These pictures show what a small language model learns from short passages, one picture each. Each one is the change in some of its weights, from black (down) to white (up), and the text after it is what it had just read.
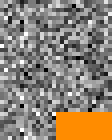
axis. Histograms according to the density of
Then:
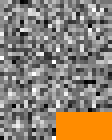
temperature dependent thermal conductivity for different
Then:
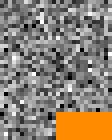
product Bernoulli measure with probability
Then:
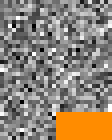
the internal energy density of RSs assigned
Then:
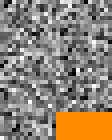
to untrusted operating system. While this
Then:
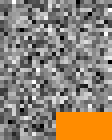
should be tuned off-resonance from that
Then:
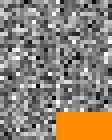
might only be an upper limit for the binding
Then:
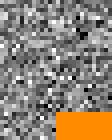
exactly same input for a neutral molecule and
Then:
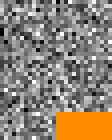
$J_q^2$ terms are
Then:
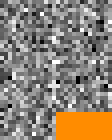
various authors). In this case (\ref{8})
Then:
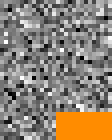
that the signal is propagating in the future and cannot
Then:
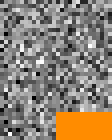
the PPMChart is to reduce
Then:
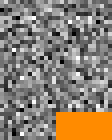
the poly-crystalline
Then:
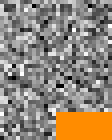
be were there no reactions. The
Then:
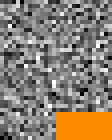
can mark specific HDC primitive operations
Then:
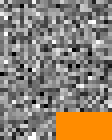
numerical experiments are conducted to compare the classical
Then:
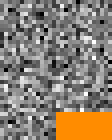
observe that the current density is derivable from a
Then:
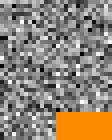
fraction during the nucleosynthesis process. As
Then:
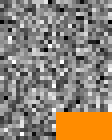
implies that conformally-flat approximation either
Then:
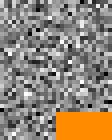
with the measured signal spectra in the stations.
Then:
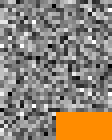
heterotic string. Examples are flipped
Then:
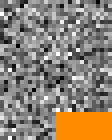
pattern is when the $j-th$ bit
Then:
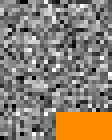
often, probing attacks are the result of
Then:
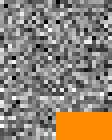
$\widetilde{\hbox{Div}}$ associated
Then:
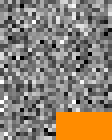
than the nonthermal radio emission has already been
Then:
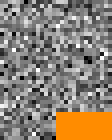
with pressure, not a strong decrease. On the
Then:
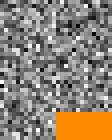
this perspective, a canonical
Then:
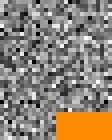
critical point could be non-monotonic behavior of
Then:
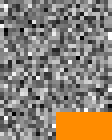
Luke theorem \cite{luke},
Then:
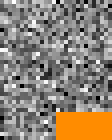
time the eight generators that drop out are
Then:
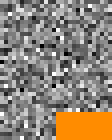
is convenient to use the following identity:
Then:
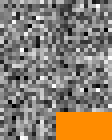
\section*{Funding Statement}
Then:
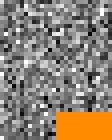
E. Llinás, M.
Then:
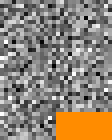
fits which only include ``normal'' stellar
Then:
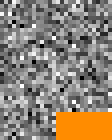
(The coupling $\Gamma$ introduced here refers to
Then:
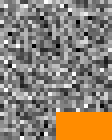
coordinates respectively \cite{1}. It is important
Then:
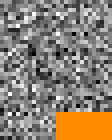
uncertainties using the method of pulls as described
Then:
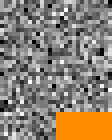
images in the [S {\sc ii}]
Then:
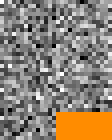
of thermally evaporated Cr (1
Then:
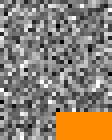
and rotations. } Here we present a
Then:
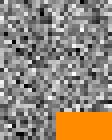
of the energy density $\rho$ is therefore required in
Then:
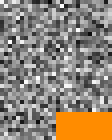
series is numerically shown to be convergent in
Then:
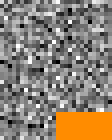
number of secondaries that include a leading particle
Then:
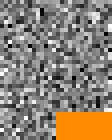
claim made. We note the web
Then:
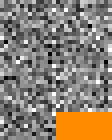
(the diagonal component of the covariance
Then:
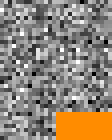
or all of the moduli are not fixed by the
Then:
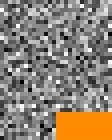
colored boxes in the SAR image,
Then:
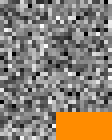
\par The mechanical effects of particle rotations have
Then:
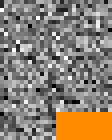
Batavia, Illinois
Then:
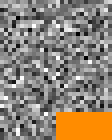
al. (2012) P1 factors were above 3
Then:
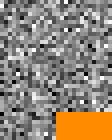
electronic structure systems found in quantum chemistry,
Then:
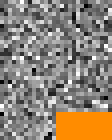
placed on only one physical node, constraint
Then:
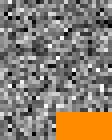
c})^{\beta+\gamma}$. Even more
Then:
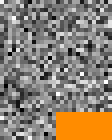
the RMS delay spread and DC channel
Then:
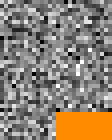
specific situations. For ease of calculation
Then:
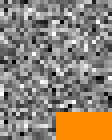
output pulse distribution obtained for a moderate detected
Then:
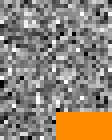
from the geometrical properties of the parameter space of
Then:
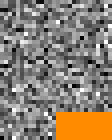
= 5.03$ GHz. The factor of
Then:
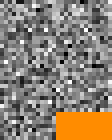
of $z$ gives rise to the
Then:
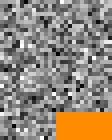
as point-like particles from now on. Let
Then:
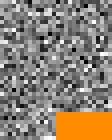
until it reaches a distance half the size of
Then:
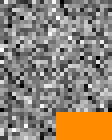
a T-duality on the circle
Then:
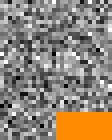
the singlet Majoron model where this coupling is
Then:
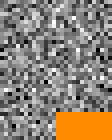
this paper we study systems with $n=2$
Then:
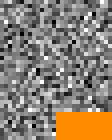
Ren, J. Kato, T.
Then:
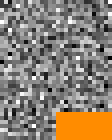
highly cited author of works published
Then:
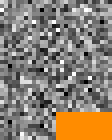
mentioned above that the latter is not a common
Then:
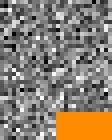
with self-deepfake voices
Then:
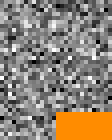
by the specific choice of variational parameters used for
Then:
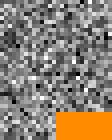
interaction inside a 1D wire would not be
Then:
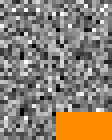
solution. One might, therefore, first construct a
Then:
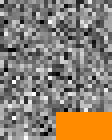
according to the profile of fabricated
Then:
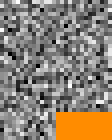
paper are the following: \begin{itemize}
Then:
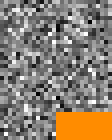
at which the utility (e.g.,
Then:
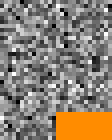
out under the HPC-Europa2
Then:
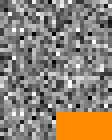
Effect in van der Waals
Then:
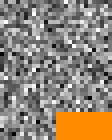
exotic scenarios for dynamical breaking of the
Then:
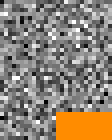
understanding of ``human subject'' or
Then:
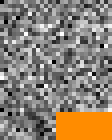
the light theory, based on the manifestation of
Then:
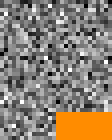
too large for an accurate position measurement.
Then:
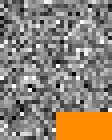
from these three organisations, can in
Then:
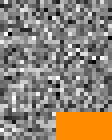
correspond, to some extent, to a reflection
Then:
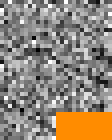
waiting times and degraded user
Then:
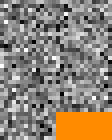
tails of the distribution relative to the center,
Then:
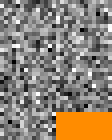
of the soft matter system cannot be predicted beforehand
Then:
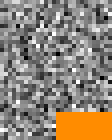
of the region as soon as they enter from
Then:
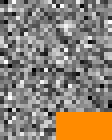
factors in domain-wall QCD with improved
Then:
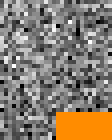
of the uGMRT ranges from
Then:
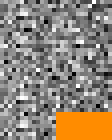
of probability (clearly reflected in
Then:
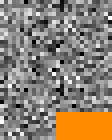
average photon number per m$^2$ for
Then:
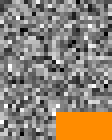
it only permits combinations of spatial states
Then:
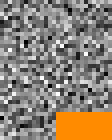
operation and target are valid for the specific
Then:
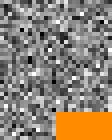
slowly varied during cosmological time scales, and
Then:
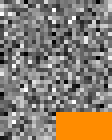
k \in U_m \). This placement
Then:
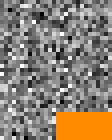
phase diagram shows that the emergent field
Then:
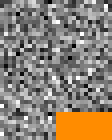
ACF classifier are 9.9\% and
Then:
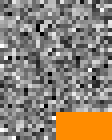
in a data sample \Bflav\ of
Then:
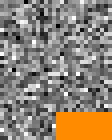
in which the characteristic function holds true. If
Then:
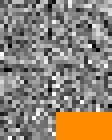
{A.}~\bibnamefont {Weber}}, \bibinfo
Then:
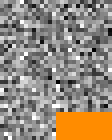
to the electroweak precision parameters in terms of
